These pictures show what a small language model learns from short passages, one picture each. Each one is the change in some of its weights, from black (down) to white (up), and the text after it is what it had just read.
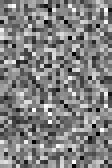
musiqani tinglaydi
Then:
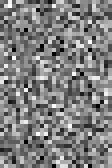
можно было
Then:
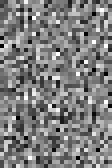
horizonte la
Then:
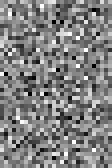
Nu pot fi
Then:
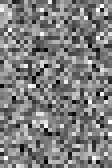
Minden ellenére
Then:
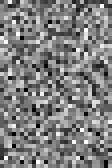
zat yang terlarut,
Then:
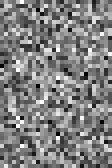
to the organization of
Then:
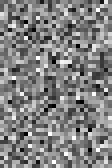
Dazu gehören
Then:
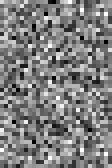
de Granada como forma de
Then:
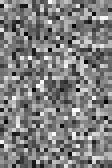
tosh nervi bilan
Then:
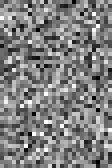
боғлиқ ва
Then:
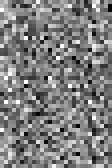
C. Lewis,
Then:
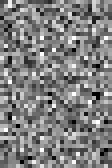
питання надання
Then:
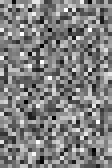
und gemeinsame
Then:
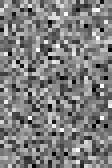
alaplemezt a
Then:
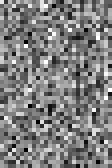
rapidno dolazi
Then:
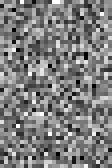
ampla das diversas
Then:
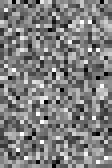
дана имају
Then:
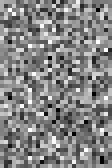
پس در اینجا
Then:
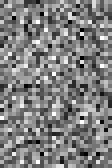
ҳам ўзгариб
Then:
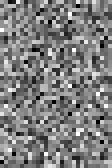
di Lipsi. Si
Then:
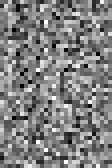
metode individual di
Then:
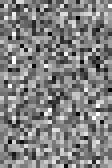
el desarrollo
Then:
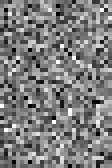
tasdiqlash hamda
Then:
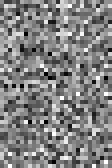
Notre mode de
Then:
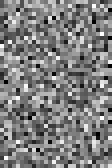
від *adapto* –
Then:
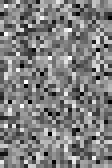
solish, bu boradagi
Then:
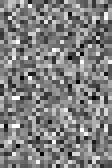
maktab rahbari,
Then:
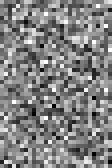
verdade a condição de
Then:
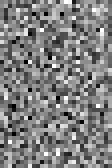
komando langsung
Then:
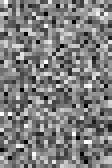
o monitor do
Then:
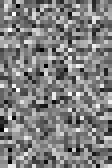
este sentido, ya que
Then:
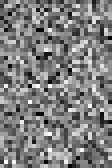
что современная
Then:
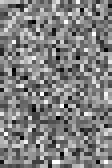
i mieczem
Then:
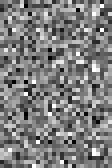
Urbana Setor
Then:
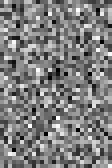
de estafa a un
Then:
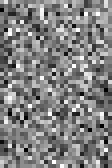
и наши поражения
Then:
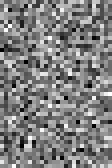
juda ko'p
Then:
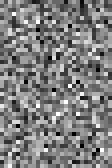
фойдали бўлган
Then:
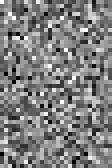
20. yüzyılda
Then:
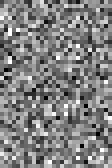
илғор хориж
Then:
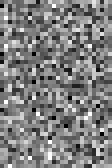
que, la edad de
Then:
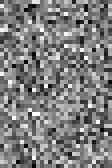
in de waardering
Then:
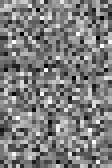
de la mire, et les
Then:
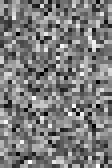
boshqalar. Raqamli
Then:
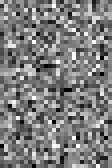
á las pesas,
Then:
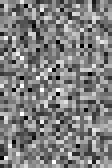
a classificação,
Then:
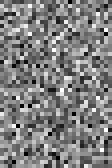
regional economy
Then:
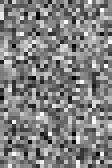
olan insan",
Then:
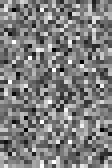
de uma pequena
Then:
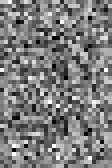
de 14 de Julho
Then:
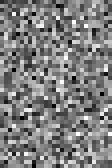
para compreender o
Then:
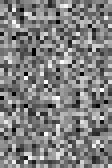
en Roma por el
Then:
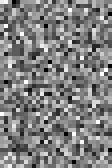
Saggina, del
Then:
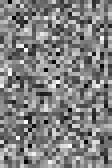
Rizaev Jasur
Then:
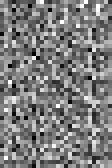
como guía de los
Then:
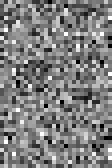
до пропорційного
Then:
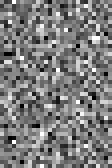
is historical and
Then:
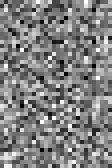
(histórica), los
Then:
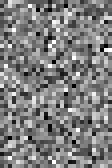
в публичной
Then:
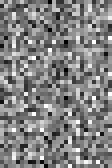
ha sido el mismo:
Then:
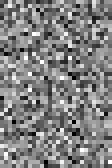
а у детей в
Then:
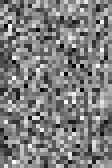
учун зарур
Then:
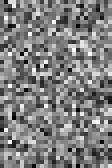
o autuado, que
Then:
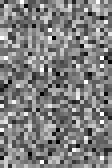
e decisões.
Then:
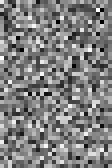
Markaziy banki
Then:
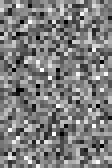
encontramos la
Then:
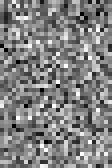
imkoniyatlaridan oshib
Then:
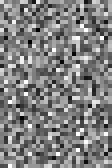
unsicher in der
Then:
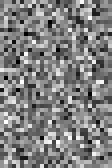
yelimlash Termo
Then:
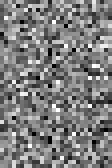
і знань,
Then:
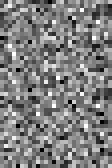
в том, что:
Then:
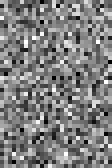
Este artigo tem como
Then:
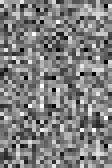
sont tous dans le
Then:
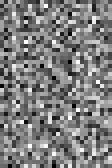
o'quvchilarning o'quv
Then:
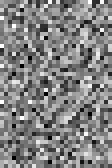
erster Linie
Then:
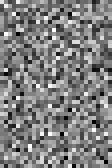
yangi innovatsion
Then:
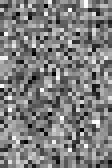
lo escrito.
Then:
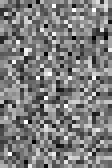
Ibn Sino,
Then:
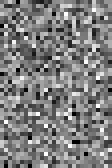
el futuro:
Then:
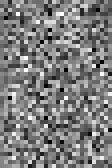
: La construction du
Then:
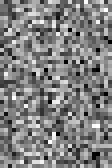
таз, как медный
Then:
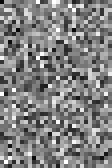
23 Ashurova
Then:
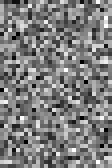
conforme podemos
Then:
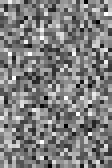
inkrementell als
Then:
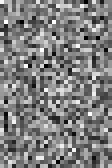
HT, group
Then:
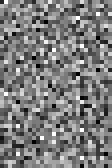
investment forums and
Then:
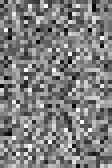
o'quvchilarda bunday
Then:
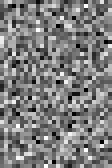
para que aquella
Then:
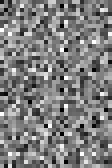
y libertad.
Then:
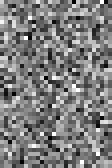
Editorial staff
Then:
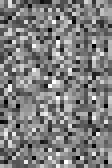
педагогом и
